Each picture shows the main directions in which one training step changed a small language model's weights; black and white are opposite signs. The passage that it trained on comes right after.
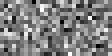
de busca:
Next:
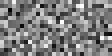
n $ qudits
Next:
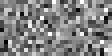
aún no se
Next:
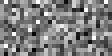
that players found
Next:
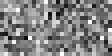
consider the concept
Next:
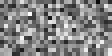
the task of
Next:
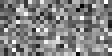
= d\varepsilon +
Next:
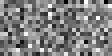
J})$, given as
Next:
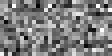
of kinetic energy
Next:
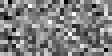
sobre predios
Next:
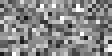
role of powerful
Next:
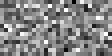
promoção da
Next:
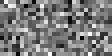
elements and shown in
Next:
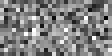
basis of soft
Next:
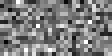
gravity and that
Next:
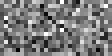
asosida yanada
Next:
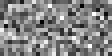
the Office of
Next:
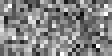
the brane but
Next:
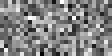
VBS order parameters
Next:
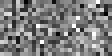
framework and outlines
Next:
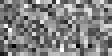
claimed the
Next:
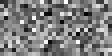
ilmiy ishlar
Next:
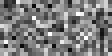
of this type leads
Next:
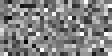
Torino sia
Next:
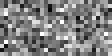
oldest stellar
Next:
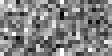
the planet for
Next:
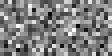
discovery process -
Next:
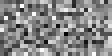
traditional methods in
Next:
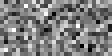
is still a
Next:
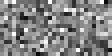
both forced and
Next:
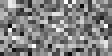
--- of the order
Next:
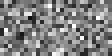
ЄП III
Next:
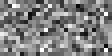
hisobga olgan
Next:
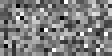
014 Secondary
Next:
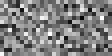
патологий и
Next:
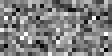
this respect, the
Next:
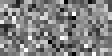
о защите
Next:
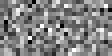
The acoustic
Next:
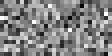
segundo Grindle
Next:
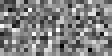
approach and provide a
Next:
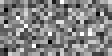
banklar fintex
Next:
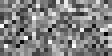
on the existent
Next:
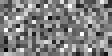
five minutes
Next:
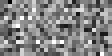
iqtisodiy faoliyatning
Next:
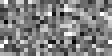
circles) are
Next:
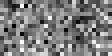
for studies to
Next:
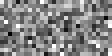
links to the
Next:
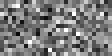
доходом нет
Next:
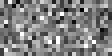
should be pointed
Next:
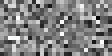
single source output to
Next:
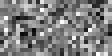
prefer a large
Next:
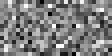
& Grover,
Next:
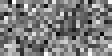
mu? Ya da
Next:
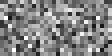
those candidate
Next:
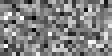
offsets} We
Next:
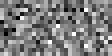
fit on one line.
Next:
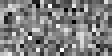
classifications to
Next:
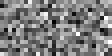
experiment [15].
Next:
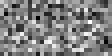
particular, MN04
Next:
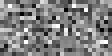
than the radial
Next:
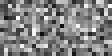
de sinergia
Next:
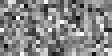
Space Science
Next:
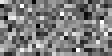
dan pandangan
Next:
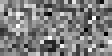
these notions can be
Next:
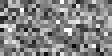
подходит для
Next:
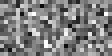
la totalidad o
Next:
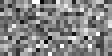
the viability of
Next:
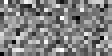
aplicar a correção
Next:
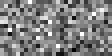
них та
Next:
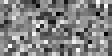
in figuur
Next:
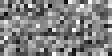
luminosities to
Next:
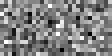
and nonverbal
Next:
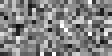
discovered that
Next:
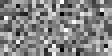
réalisation entre
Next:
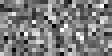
to an instance of
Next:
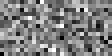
main results as follows.
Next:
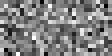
летела в
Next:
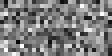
rivojlantirish va
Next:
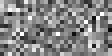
our intensity data to
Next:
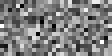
data of geodesics
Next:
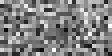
le risque de
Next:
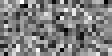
coupling losses to
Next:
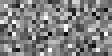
ноги та
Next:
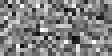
свободно и
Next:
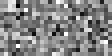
from the knowledge
